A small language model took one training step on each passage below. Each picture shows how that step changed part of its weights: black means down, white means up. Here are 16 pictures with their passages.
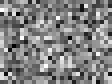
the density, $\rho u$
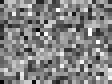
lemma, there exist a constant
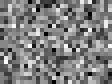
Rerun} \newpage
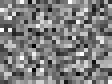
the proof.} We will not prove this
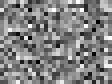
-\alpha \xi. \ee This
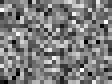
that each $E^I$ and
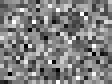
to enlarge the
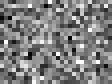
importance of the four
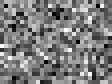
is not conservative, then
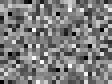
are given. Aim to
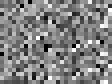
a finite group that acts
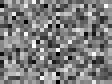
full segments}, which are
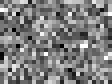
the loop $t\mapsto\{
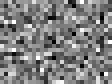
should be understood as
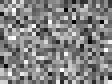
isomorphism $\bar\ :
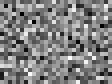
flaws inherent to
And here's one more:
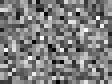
that one could adapt the
